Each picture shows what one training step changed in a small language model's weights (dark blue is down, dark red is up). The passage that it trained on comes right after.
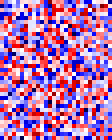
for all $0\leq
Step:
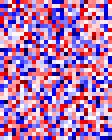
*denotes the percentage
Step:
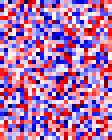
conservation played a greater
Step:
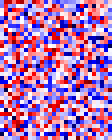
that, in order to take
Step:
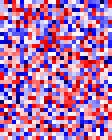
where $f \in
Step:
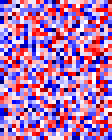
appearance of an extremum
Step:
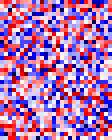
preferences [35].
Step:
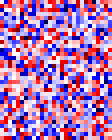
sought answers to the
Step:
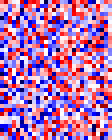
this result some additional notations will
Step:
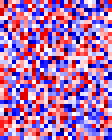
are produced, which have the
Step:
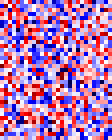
agreements, the EU should
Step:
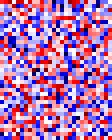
content of a course.
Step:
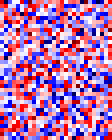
stopping time was defined
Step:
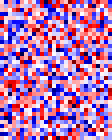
reject H_0 No
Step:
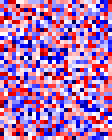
observed problem. The demands
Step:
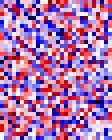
slideshow for capacity
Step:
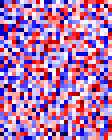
\rightarrow U$ {\rm
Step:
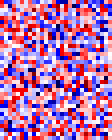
impact of operation performance.
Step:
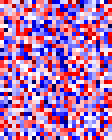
phosphorylation process
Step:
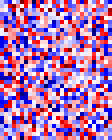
It is easy to check that
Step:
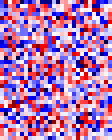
problem coincides with the corresponding
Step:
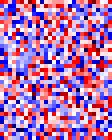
$2$-absolute continuity
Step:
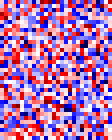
were considered to have accepted
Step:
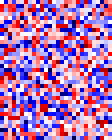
the measured potentials with respect
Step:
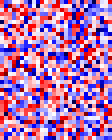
at the 20th and
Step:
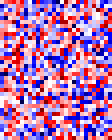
to examine potential evidence for spatial
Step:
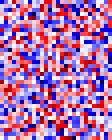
matrix which decreases the possibility
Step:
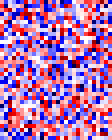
S (John
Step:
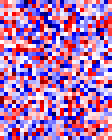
managerial frameworks
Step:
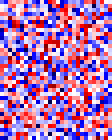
\cdot)$ is a
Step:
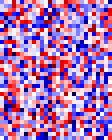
D sufficiency is when the
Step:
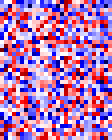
Fig. 2. 4 Results
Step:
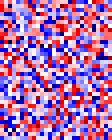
incidents of dreams
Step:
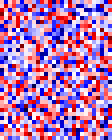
are commonly possessed)
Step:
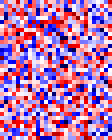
indoor air, temperature
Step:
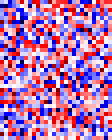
showing the divergence of the outer
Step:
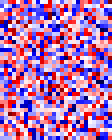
APIs to extract only the
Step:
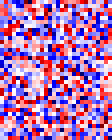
distinguish the quandle
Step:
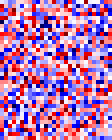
the available pool of this
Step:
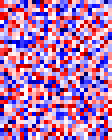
across different network characteristics. To
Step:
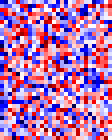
any compact K\"ahler
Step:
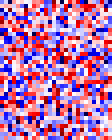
stable model of $f$.
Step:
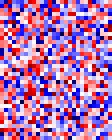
will reduce the risk of
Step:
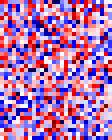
cycle arrest, indicating its
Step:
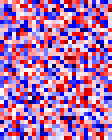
porous layer formed by
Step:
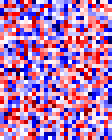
texts, as well as
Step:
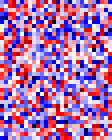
Exchange (BSE)
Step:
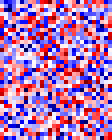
approximately 53 000 samples
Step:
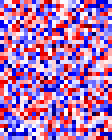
that identifies similarities
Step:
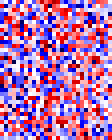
\in B$ for
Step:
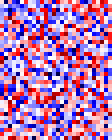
the arc $b$ contains
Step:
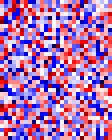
The new reference trajectory produced
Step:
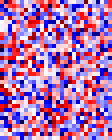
of $\nu$ as follows
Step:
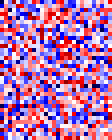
sensor network security. Prof.\
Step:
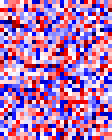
is analytic in the neighborhood of
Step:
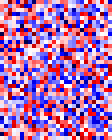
XI] shows that iteration
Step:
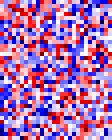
and can be applied to any
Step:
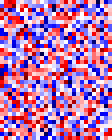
project's page))
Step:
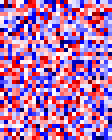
forces try to
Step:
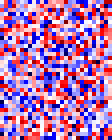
most one point and everywhere
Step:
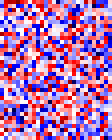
order to distinguish the common findings
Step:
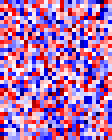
provide the justification for this
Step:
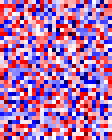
the brain signal. The
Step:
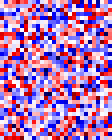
the healthcare system
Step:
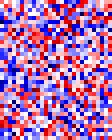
:= rk(\exists x
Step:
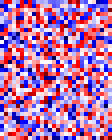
monoidal categorification of a cluster
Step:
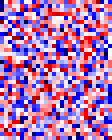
\end{align*} since
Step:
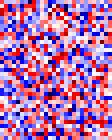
the letter $k$
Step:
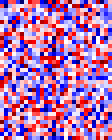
+5V with CF
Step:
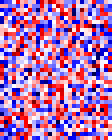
to be large so that a
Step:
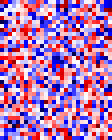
potential (Namavar
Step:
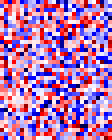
Earthworms are
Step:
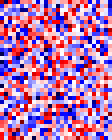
along a path $\gamma$
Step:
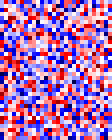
third derivatives of the potential are
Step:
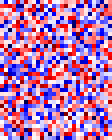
the situation. This study was
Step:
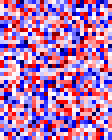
in the correct order according to
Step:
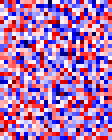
in order to reconfigure
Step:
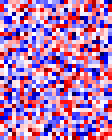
hierarchical composition model with
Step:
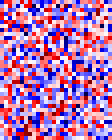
for your continued interest
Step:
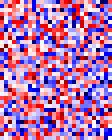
far as the detection and the
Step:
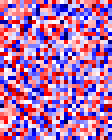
shredded, and digital
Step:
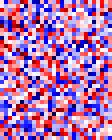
an isostatic
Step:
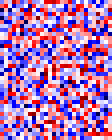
then \begin{align*}
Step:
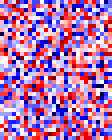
method. From this classification,
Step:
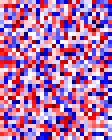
to the mean, suggested that
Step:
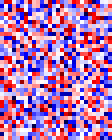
your interests more effectively
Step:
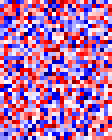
M. Patil Medical
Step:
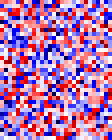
M reduced subdataset,
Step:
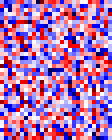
100% operational to be
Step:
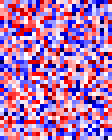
and fairly equal for the
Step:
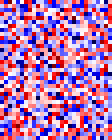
build a relationship between the product
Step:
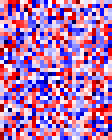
extended data model, we
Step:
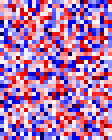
and a unique $a
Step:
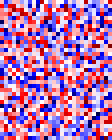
› Transparency and
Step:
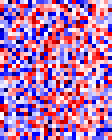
\le \mathbb P
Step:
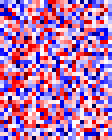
that $ay$ is a
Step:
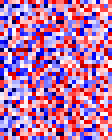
be smooth bounded connected open subsets
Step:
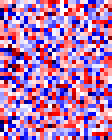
is not full, then it
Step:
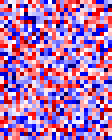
with bounded jumps are
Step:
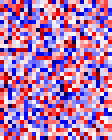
be conducted across orange
